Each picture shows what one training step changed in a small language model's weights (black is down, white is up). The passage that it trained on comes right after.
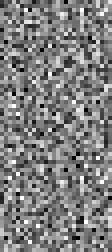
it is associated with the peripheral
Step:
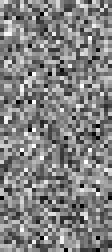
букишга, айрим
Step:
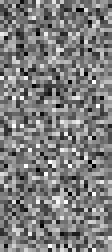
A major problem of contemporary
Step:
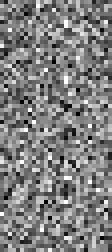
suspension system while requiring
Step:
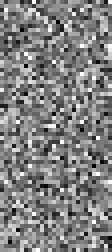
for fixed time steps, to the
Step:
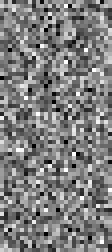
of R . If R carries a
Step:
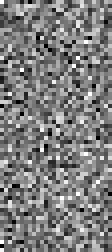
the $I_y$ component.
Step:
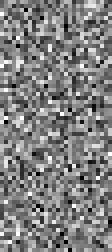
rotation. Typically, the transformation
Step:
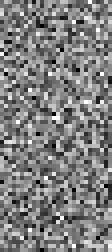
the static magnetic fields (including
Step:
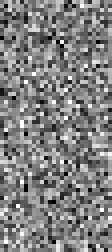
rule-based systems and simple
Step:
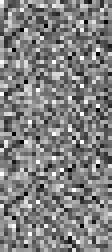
формування в учнів
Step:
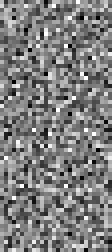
suddenly have to cope with an
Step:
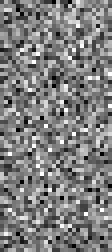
the optional \software command to
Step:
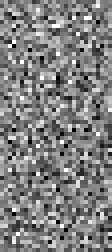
metal (BM) for the grade
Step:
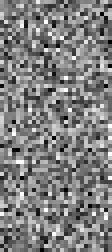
Business Strategy and the
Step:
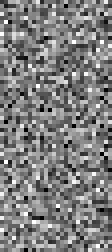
Since the PC increases with 19
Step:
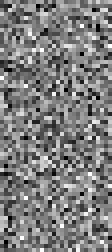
This means that guidance itself
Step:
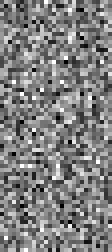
desde libros digitales a
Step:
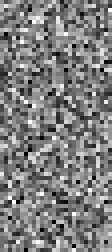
Prieto, M. S., &
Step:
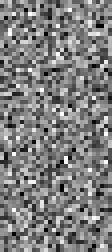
Energy savings potential of
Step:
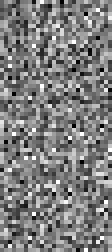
since most vortices are aligned
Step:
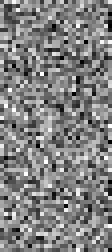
and through testing the balance when
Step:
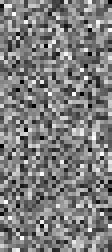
to preserve this local structure throughout
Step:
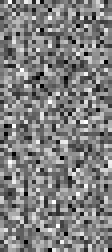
resources are wasted when other authors
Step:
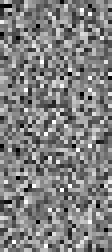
undergraduate pharmacy
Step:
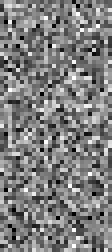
entender qué significa argumentar
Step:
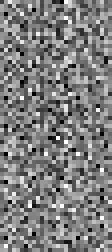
CONCLUSIONS In this
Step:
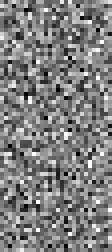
Methods: A descriptive
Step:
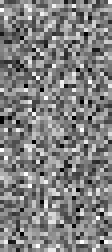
barred spiral galaxies in
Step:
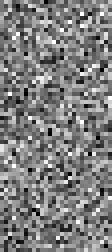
component words in the sentence, the
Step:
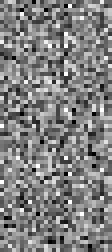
4 : Répartition des
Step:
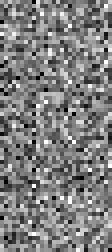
protection of the sun, since the
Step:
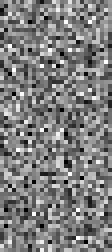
initially off-screen.
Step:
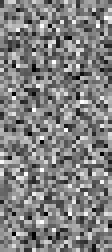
to be aggregated and by their
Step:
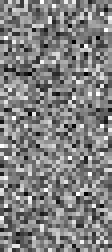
mean. This call was intended to
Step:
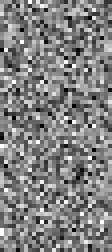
III – повышенный)
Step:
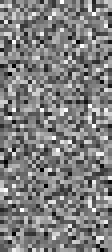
authority, and work motivation. In
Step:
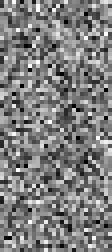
sa, scăpată de sub
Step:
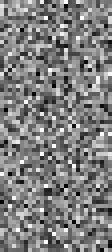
experiments up to date were performed for
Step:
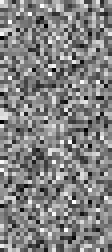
± 2 мм/мин после
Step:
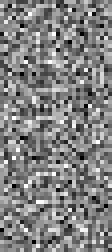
I L 9 → E Y V F
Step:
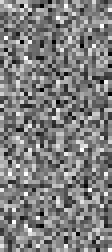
both the superfluid and normal
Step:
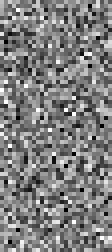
in the world and contributes to the
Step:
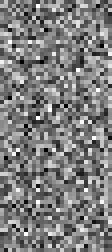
review. *International Journal of
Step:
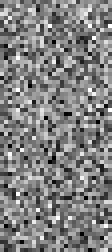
\leq \Phi_3 \leq
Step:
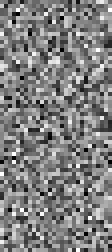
a pre-stabilized noise of that level
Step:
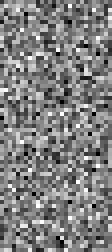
additional deep-n implantation,
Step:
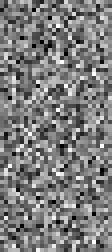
compreendo é que os recursos
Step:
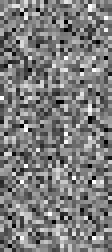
chiqilgan. A.V.
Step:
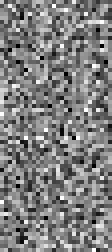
to that under tension/tension.
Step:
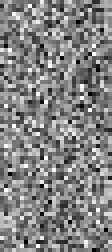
та низький (24%)
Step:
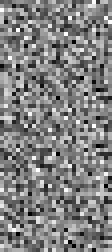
he places species with cryptic
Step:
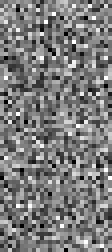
new schematic with 10T transistor
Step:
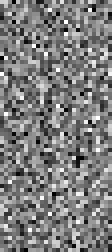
focussing on the environmental damage
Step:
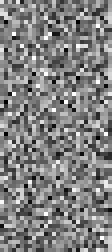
blueprints additionally expose
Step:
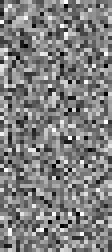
for a dilatonic coupling
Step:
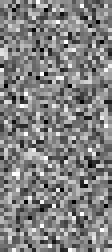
2019), with mixed success due
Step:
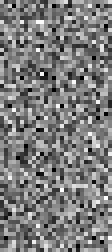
overabundance of small voids in
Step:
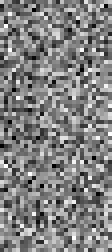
виставами Англії
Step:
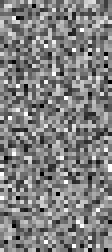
with the eigenvectors of
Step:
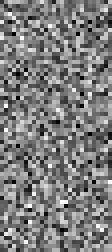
no anomalies in this regularization
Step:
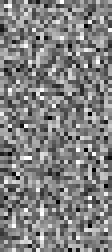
and commitment therapy for general
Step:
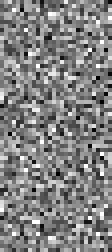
coordinated unidentately to the
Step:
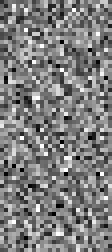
d'abord en RANS puis
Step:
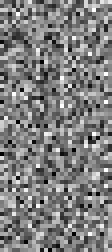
Professor Khamidova
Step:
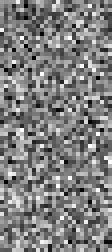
before sampling which again
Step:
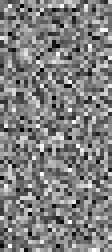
bilan bogʻliq
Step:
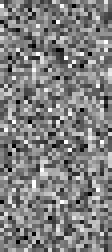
definidos oito papéis de
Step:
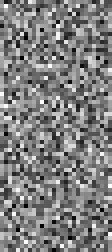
quantum physics and quantum computation
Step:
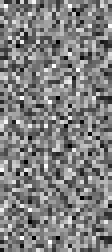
quantum devices. In this work,
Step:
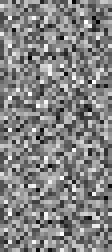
बन सकता
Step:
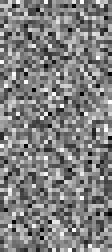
популярными и/или
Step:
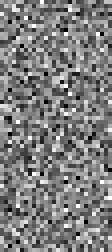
down to the cone and the process
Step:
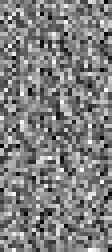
U.S. Environmental Protection
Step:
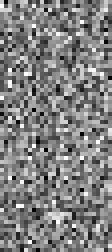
M can be represented as an ordered set
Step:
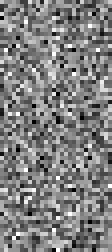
can be said that Bali is an
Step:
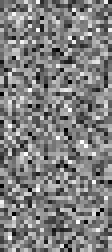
monthly flows are shown for four
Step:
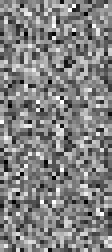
closed-loop-like band
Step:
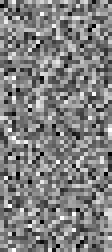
production process - iii) Most
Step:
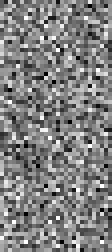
be used to efficiently modify the
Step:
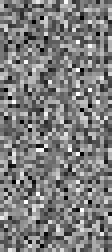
necessário que aconteça a
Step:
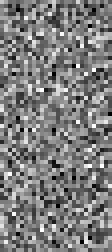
Ammo ayrim til
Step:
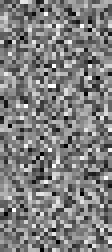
natureza, assim trazendo
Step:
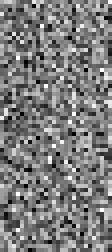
show various stages of the system.
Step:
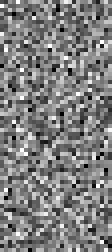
when the scaling variable is taken as
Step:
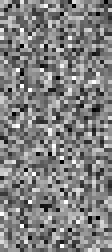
специальным местом
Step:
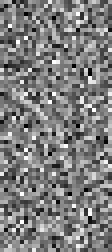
pada kategori baik.
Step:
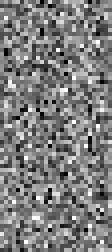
loop decay can overwhelm the
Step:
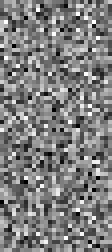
Deeply convinced of their
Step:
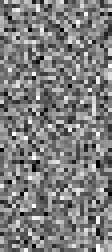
testing set (middle) and
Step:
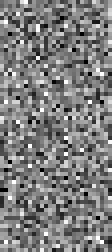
of space--like and time--like
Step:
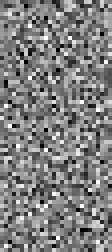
relations between the coefficients
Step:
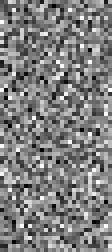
норми, можливе
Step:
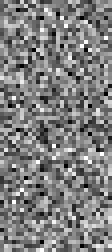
disturb the ideal degeneracy
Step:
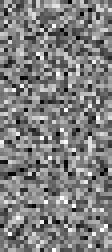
April 2026 Published:
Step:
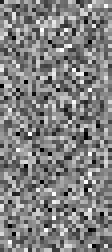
collection is "in what way and
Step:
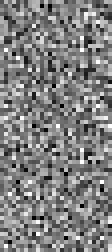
between these themes, with emotional
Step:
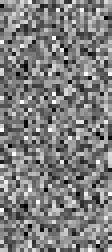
numerical efficiency of the method
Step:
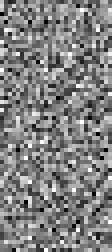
the microscope objective
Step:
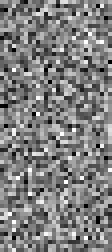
of arrival (AoA) at
